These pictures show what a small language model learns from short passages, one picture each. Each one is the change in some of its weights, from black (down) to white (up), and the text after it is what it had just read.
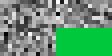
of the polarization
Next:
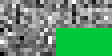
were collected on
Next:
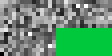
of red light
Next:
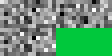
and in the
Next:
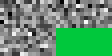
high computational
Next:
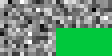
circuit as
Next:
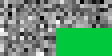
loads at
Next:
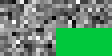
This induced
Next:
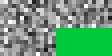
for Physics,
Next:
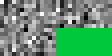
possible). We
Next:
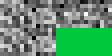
and clustering
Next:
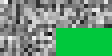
is far from
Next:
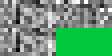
are based on
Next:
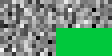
contribution to the
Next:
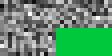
crossing of the
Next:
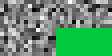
relaxation time
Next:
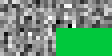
on the overall
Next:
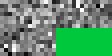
the contribution of
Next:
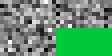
the $\Lambda$
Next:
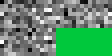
interpreted as
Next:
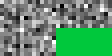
presented in this
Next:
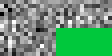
Project. The
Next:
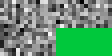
remains above the
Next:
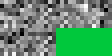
Bunch |
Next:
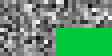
task is
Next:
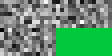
the matter
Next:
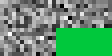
of early
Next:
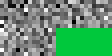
added to show
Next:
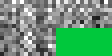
useful to first
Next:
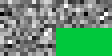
all tracks
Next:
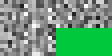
example, it
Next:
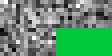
is superior
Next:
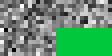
the absence
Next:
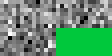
at the forward
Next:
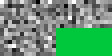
occurs at
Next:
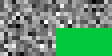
end of the
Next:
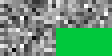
profile, and
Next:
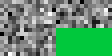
production cross section
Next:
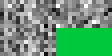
way, the
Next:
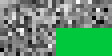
of strongly
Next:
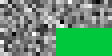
as a function of
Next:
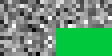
10 meV based
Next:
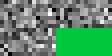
general case of
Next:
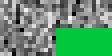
are two possible
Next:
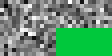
frequency comb spectrum.
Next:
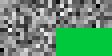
of Science
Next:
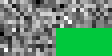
in educational
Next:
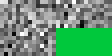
is now
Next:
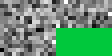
the inferred
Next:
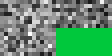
the full fit
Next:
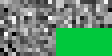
over ten
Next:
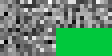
expected to
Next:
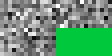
this case,
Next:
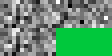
stars in the
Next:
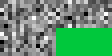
properties (like
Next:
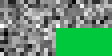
In the first order
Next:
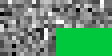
all corrections in
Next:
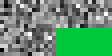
three phase differences
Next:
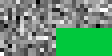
move under the
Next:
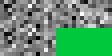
dominate the
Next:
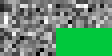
Gaussian state
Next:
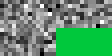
Total &
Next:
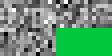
from the site
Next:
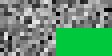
the extraction
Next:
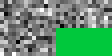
assign a new
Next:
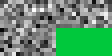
a substrate
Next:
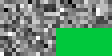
still be
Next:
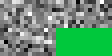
develop better
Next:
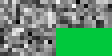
are generally
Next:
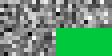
one is applied
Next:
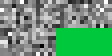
along the upper
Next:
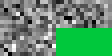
a number of
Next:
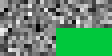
transmission in
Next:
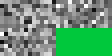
the spectrum, an
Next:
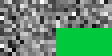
narrow air
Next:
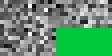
the summation
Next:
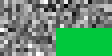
sites has
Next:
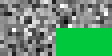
the dynamics of
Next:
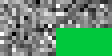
at input
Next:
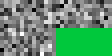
beam size under
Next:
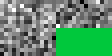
by Sorem
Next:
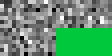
state transverse
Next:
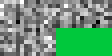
only with interaction
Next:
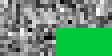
is still
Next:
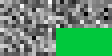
and $4
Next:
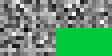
main dependent
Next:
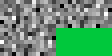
well above this
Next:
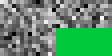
in terms of a
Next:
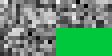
is generally
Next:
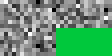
in this calculation
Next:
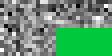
calculation is
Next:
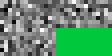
cold nuclear
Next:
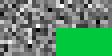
1. Use
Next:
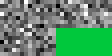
faces of
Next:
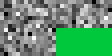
enhance the
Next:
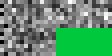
comments that
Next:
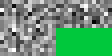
Algorithm for
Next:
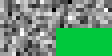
however, at
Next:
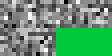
form factor is an
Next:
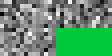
$. This
